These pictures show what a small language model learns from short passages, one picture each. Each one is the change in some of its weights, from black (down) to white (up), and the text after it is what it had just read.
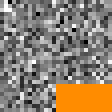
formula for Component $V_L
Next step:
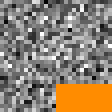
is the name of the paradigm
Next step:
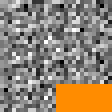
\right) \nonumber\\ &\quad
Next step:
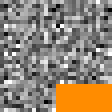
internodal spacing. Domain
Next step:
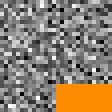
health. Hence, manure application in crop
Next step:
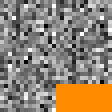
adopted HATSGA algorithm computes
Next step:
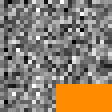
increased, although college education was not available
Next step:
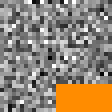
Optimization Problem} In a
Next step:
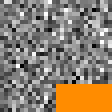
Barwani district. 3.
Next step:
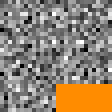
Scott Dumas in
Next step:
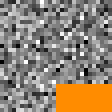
each other and the environment, in a
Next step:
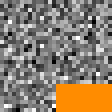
from Paradise in Perspectives
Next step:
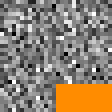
quality. The implementation of this system in
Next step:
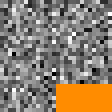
last few decades studies on Community Development as
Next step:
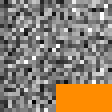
a unitary braided symmetry, (see,
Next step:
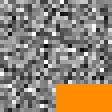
“A few moments may change our character
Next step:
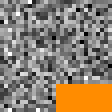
in the implementation of regulation/standards
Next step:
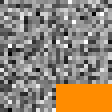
D.~Costa, and
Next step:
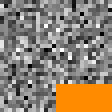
calculated as \begin{equation}
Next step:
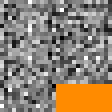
of buyers [1]. In order
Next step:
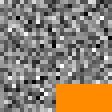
is convex with respect to $G$.
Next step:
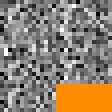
in schools in 2023. The obtained data
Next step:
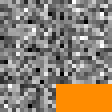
a hazardous material only if –
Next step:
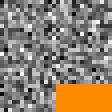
the BH adduct probably
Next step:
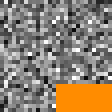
partial differential equations (SPDEs), as
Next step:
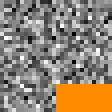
algebraic curve $q=0$ does not
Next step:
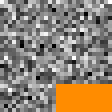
were 698 conventional National Commercial
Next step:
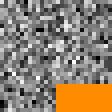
that received by Adeline. (3)
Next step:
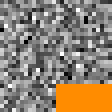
asymptotic expansion of the univariate analytic function
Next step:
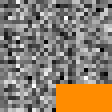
rivers, and atmosphere
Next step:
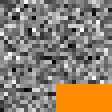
$K$ on $\RR$, defined on
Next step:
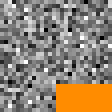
follow the same steps, their goals
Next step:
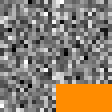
Given it is sequenced data rather than fixed
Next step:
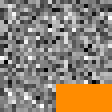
land were tested against trade using both
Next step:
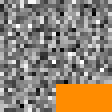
lines from the additional ones evaluated, confirm
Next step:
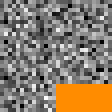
and induction of light-enhanced
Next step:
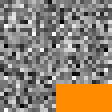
powerful computing resources and has evolved
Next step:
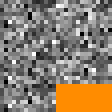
The last equality in the above expression follows from
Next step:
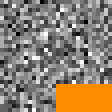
bigger set, we may suppose that
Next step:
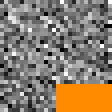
of investor protection is investor awareness and
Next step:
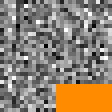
To know the present status of HRA
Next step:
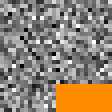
algebraic cycles. The first section of this article
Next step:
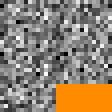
from the loss of heritage structures that
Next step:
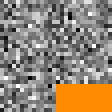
sensors [7]. More advanced model
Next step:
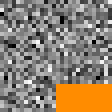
and the graded Nakayama's lemma
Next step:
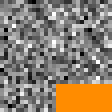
any $a>0$ and
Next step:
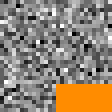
energy of the received signal. Indexes
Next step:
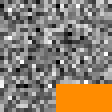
hybrid-engine R&D project through
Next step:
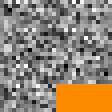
post-mortem examination.
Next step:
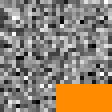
leucopenia (5%).
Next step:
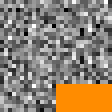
cylindrical coordinates to prolate
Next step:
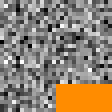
interactions of ecological and social factors affecting
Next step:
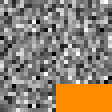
of stainless steel parts by
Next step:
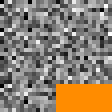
a standard Wiener process. If we
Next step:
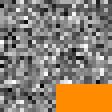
the acceptance of b . Note that for
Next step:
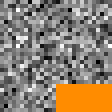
is the chord diagram whose circle graph is
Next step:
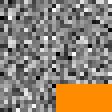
in the form of a set of facts
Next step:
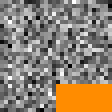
$\bar{b}\equiv0$. Since
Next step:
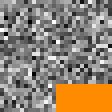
are smooth. This explains why, as
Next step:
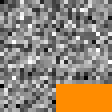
exchange matrix $B^{A_n}$
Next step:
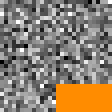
as the implications for industrial policies see
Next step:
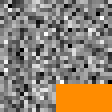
of trochanteric
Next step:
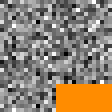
of a tensor $v$ is
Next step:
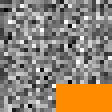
biases. However, most existing studies study
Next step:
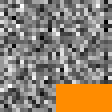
health behaviors scale is comprised of 14
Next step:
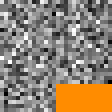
at optimum temperature. - Infection
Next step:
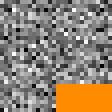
the net charge at physiological
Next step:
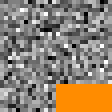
when $\Gamma$ is a function group it
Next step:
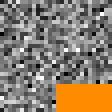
first component has cardinality $r$. By
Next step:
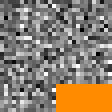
and only if there is a locally
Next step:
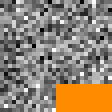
the algorithm, this has the result that
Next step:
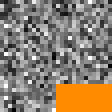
and receptors to better understand the results
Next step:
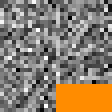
to red color. Hence, a blue shift
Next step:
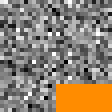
may be a last resort for
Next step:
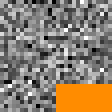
\noindent Note that augmentations of a
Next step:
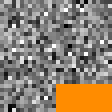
\end{lemma} Clearly, from
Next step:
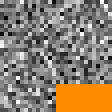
metric, and from this it follows that
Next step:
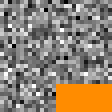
vision statements most companies make available to the
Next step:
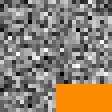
are much higher when a physical store is
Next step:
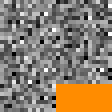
\end{proposition} \proof By
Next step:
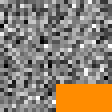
property of the institution or the student
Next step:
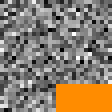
in order to irradiate from the upper side
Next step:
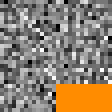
(* outer integral , $t \leq
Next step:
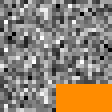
received intra-articular
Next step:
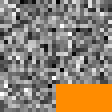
real part~$\VR$ has large
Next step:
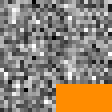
2020). To government agencies and oil
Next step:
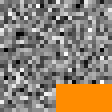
obtained by contracting $Z$
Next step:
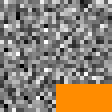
reliability index of 0.72. Data
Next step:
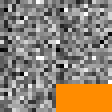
para o que é posto como
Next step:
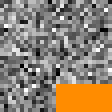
power is minimal. A state machine
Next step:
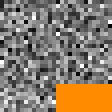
existence of smooth solutions and leads to the
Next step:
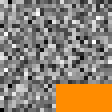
also usually part of the workup. While
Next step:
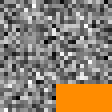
out using GAMESS electronic structure
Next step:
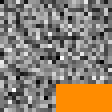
(\ref{dl2}) that
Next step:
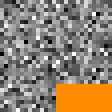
many of the replies set that goal
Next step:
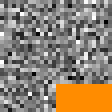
in \cite{Frobose}.
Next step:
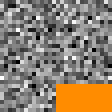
have practical applications in the case of very large
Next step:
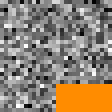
facilities in the as well as the all
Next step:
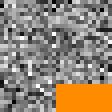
the $V_\alpha$ there are the
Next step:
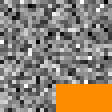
Cargo throughput refers to the total
